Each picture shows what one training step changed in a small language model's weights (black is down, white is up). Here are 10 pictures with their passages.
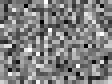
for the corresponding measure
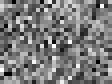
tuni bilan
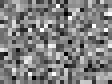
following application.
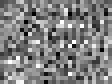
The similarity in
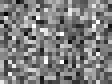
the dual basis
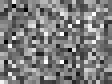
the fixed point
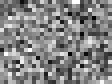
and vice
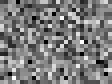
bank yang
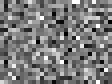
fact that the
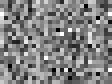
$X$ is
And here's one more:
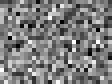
le opere
